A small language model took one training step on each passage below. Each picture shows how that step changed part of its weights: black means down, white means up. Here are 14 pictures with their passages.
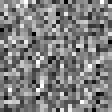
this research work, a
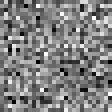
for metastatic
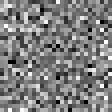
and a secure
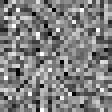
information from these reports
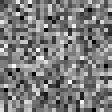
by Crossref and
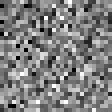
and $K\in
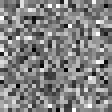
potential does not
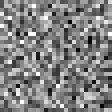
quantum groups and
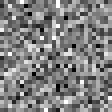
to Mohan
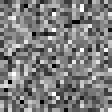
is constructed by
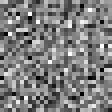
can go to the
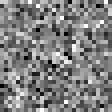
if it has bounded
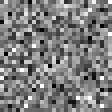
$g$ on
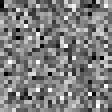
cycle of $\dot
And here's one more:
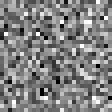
relation on ${\mathcal
